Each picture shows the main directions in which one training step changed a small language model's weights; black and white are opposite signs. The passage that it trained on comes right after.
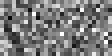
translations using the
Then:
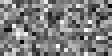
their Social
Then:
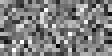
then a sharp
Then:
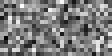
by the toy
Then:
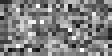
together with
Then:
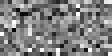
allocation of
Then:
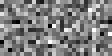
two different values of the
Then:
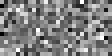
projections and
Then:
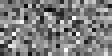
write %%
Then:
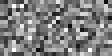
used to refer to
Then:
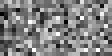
Department of
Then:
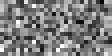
takes 4ms to
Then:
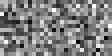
someone just
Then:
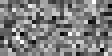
with $\left(
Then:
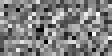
This large surface force
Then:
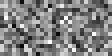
number of them are
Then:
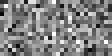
and moments, which
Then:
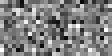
linear combinations
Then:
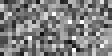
a degeneracy
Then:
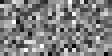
weak, but
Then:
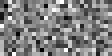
and standing.
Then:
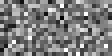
next to
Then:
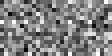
sketched in
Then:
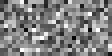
are the larger and the
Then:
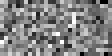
on the evolution of
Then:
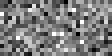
\langle {\rm
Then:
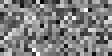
whether the
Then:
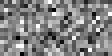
last term stems
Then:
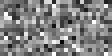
increasing distortion
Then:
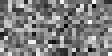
for the spatial
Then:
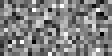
SFR and
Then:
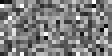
physics. It is
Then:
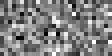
of octupole
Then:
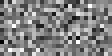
traversal methods
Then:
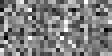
the original fit was
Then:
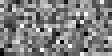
to a high density of
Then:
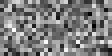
to the theoretical
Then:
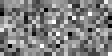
$\lambda = $
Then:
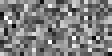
the user's
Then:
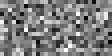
and corrects
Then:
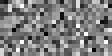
there is a maximum
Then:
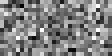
that provides two
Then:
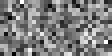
in the dilution
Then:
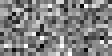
a constant, and
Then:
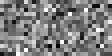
computed by assuming
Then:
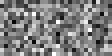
operation between the $
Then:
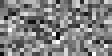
events for the
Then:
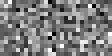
\delta \in
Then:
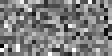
data are obtained from
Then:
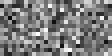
allay. If
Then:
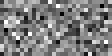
region near the polar
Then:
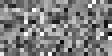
The inner part of
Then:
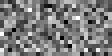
center of the
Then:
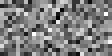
radiation: the energy
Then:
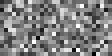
the collapse
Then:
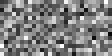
the expression on the
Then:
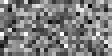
through the dimensionless
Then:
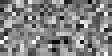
the fact that the
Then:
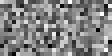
need to be approximated
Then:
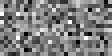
scalar parameter has been
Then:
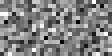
K. This is due
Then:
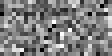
$H =\delta
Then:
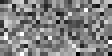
shared by other
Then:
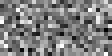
The Legendre
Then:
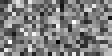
the ``critical
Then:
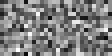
and elliptical
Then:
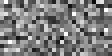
defined in Eqs.
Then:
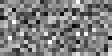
calculation produces a
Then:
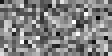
than answer
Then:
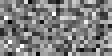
and briefly
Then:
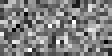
derivative of $\tilde
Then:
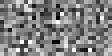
is a technique
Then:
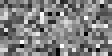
This deviation
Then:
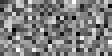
the research on
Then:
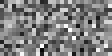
to understand how
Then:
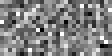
case therefore describes
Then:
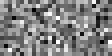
and etc.)
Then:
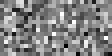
we aim to
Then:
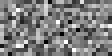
appropriate one
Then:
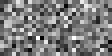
the first order phase
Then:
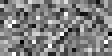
configurations, the
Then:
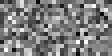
same. However, a
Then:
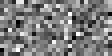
modes we have shown
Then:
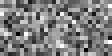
block length and rate
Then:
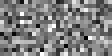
decrease or even
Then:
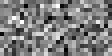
capture of the contribution
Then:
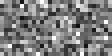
rates ranging
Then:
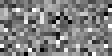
The behavior of the
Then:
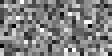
accretion rate where
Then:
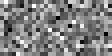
their ability to
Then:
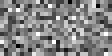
Q. Wang and
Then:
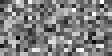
the binding energy
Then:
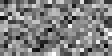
integer effect, because
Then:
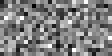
a brief
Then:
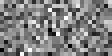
higher frequency end of
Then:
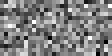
where $\phi$ is
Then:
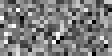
taken from the
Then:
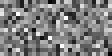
rotation and density
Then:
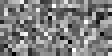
V$ values we
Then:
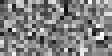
in these structures and
